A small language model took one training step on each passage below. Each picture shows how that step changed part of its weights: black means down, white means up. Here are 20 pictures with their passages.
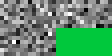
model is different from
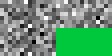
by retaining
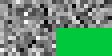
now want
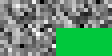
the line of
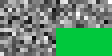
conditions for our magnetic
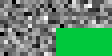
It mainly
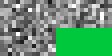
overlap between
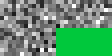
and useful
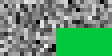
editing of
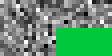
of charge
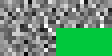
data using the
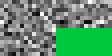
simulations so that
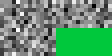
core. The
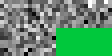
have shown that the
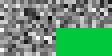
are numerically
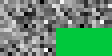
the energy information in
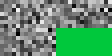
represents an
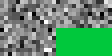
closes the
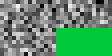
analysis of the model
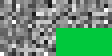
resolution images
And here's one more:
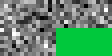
fraction of the
